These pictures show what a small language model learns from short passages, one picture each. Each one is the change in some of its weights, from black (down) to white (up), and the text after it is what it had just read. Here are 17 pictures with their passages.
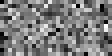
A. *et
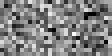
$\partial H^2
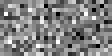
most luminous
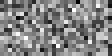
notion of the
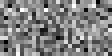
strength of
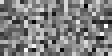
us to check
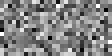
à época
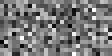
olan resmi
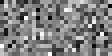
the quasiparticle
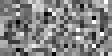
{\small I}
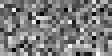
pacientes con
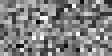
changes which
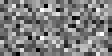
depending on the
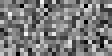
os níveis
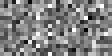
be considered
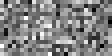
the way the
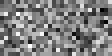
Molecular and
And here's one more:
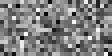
bu ularga
